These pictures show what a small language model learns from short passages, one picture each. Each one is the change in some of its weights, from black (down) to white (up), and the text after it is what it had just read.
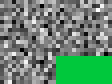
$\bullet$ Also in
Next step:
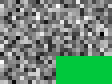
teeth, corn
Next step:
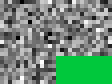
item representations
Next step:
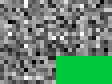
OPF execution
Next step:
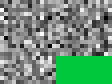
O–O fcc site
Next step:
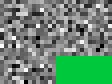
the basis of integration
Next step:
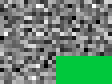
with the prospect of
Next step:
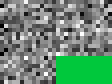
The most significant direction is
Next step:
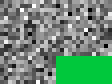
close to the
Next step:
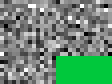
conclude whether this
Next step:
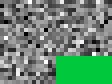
situation is the
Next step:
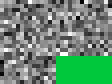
at its low-mass
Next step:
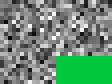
network could be
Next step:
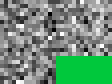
: Table 5 shows that
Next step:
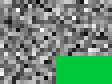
have scored better
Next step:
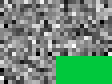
lines $AN$
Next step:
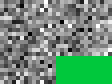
immediately get
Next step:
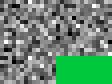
also openly discuss
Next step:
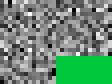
sup}_{t \to
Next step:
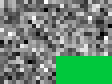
decade of power
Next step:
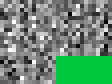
the virus from one
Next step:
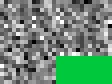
the conclusions,
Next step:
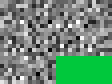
transformations. In
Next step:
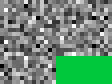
overall approach is discussed
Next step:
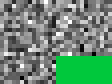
a different trend at
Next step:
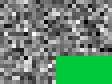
5\nmid x\
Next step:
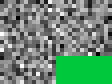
disease, associated with
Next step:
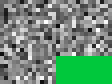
finding that is a positive
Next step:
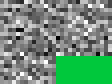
and may then determine the
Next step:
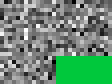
For the general theory,
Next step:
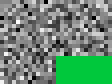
operations. This is
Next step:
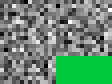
relevance to
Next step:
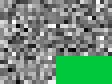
is highly correlated
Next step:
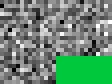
an unexpectedly
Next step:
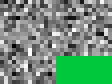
[x \leftrightarrow
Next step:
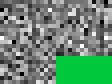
law $P_p
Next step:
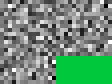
from our proof of Theorem
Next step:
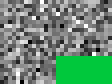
is the existence of the
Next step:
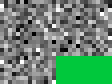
institutional level
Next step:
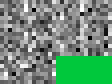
\] \par For
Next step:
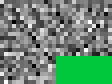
to set up a bio
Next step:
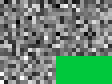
tree with edges labeled
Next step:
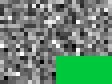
indi- vidual
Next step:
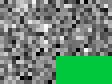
signal until a
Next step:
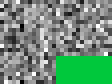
summand is clearly
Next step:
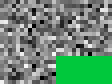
C} \sign
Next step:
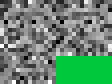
smaller than $\sim
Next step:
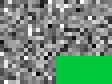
unit is allocated
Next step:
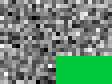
GO programs
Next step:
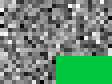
positive constants, which
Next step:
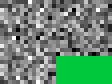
we intend to show
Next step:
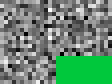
per 1\,GeV
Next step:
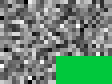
whole brain
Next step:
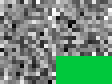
the Schiff
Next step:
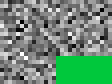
and $B'$ positive
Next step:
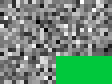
first task is to fix
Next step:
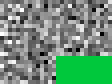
which may appear
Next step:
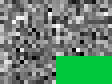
to multicore and
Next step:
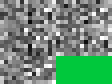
Assume for the
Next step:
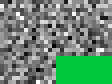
supported by the
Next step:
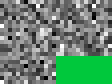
suggests possible
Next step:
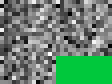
Universitaire de
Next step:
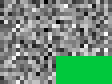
We find that this approach results
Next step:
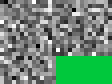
observables associated with the
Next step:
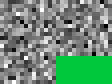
$R$ is bounded
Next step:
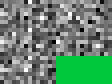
= k\lambda /
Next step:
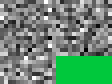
for a proper matching
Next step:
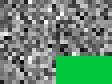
como asistentes
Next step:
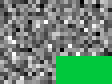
thereby revealing
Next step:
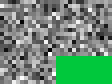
all components of communicative
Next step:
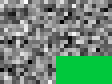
of rideability,
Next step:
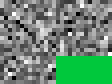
sufficiently small number so
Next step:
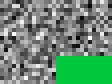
closed or of characteristic
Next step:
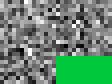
cultivated in
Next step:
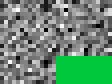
which is in agreement
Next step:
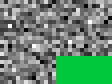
take 11 different methods
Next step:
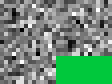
$x$ up to order
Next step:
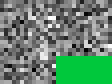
coincides very
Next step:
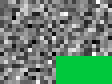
as a part of the
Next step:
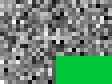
paper. Kamuli
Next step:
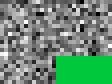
Among them, the
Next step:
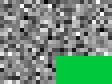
values of arguments
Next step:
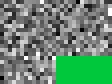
in the major
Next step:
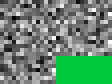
vanishing of the
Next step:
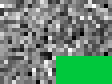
assume $G$ is an
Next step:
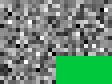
the time-varying
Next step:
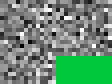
(the Jewel
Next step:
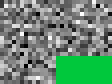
device implements
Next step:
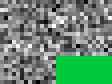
multiplicity fraction
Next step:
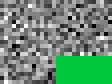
Brownian motion
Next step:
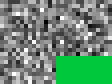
$g$. Then either
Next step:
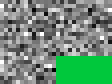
DPC.} Note
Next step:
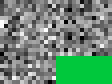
constant length parameter
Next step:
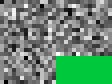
of knots and
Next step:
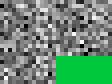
the pump path.
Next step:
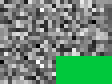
effects that we observe
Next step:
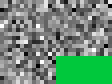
the measure for which ${\cal
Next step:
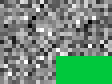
response at all. The
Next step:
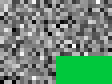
in contradiction
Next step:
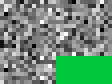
sources are identified with
